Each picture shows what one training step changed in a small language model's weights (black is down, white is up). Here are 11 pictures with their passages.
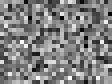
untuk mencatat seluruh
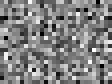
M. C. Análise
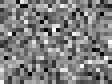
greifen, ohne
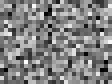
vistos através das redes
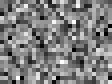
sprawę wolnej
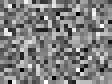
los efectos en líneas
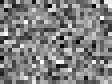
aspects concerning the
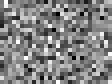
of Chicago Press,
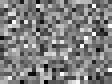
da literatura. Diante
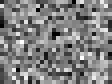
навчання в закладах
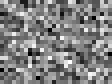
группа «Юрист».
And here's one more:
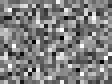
FAILLER P.,
